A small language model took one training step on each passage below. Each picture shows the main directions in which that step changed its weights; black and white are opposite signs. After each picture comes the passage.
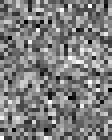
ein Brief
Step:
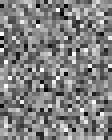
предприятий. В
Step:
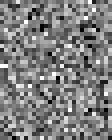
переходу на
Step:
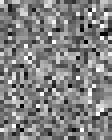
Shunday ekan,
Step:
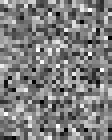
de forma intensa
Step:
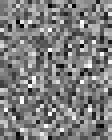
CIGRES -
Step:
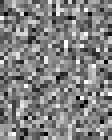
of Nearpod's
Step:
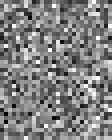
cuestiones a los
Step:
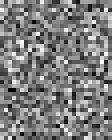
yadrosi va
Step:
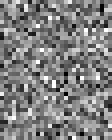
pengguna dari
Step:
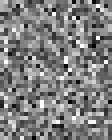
технології та
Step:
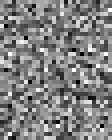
el caso de las
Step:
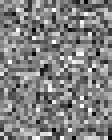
chiuse nel
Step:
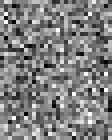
der Kontrolle der
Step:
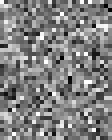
begrenzen. 4
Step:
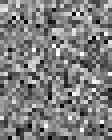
by semantic
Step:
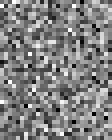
no período entre
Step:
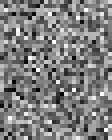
study of the
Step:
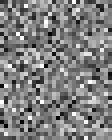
буюк немис
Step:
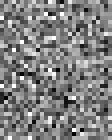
could focus
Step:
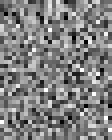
a descriptive
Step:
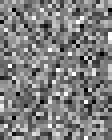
соціального П.
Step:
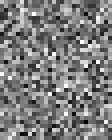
o'quvchi va
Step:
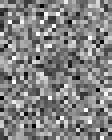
y debido a la
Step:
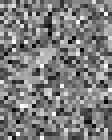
Союзу в
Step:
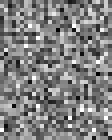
denen, welche
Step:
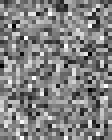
aos padrões
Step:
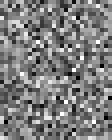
та реставрації
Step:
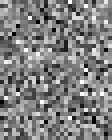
uyasi yoki
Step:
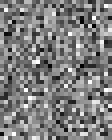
siz kechalarga
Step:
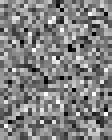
sobre o ensino de
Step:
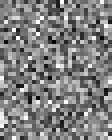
in prevention of
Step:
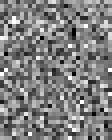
la réutilisation
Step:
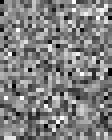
ao fundo pelo
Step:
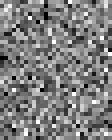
Temurning onasi
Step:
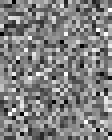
el GC y en el
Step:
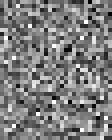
tussen een
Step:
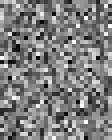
xajmli va
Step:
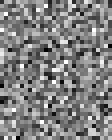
que haber resultados
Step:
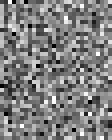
arenas. Son
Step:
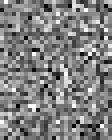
de voluntad"
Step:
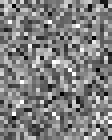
Key words:
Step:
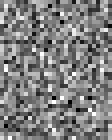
ajustes da
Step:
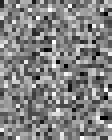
chocolate se
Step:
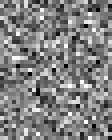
op ongeveer
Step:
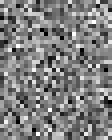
do CPP,
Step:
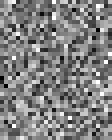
in Nursing: a
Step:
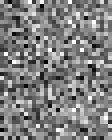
xotini bor
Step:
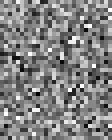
promover o
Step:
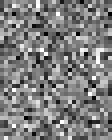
ettiradi: -
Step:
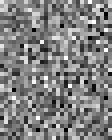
played ...
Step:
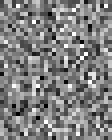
cada paciente y
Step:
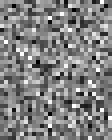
van industrie
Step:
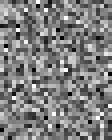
precum și prin
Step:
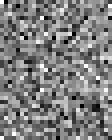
bunga sabab
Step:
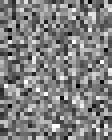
meting. Het
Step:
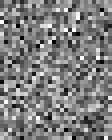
Образ Петра
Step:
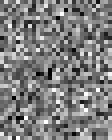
mais fundamental
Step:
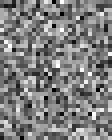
и «Damn
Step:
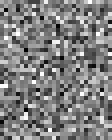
on the role of
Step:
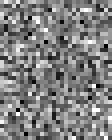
alt grupları
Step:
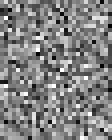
verminderen onze
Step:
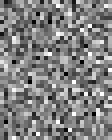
на честотата
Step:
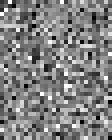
că vorbim
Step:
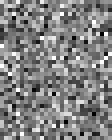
systems face
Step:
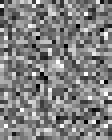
zal blijven
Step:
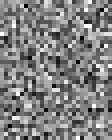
insegnamenti a
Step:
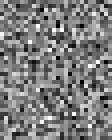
ancha sa‘y
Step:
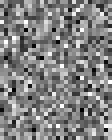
языка. В
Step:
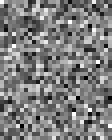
use of natural
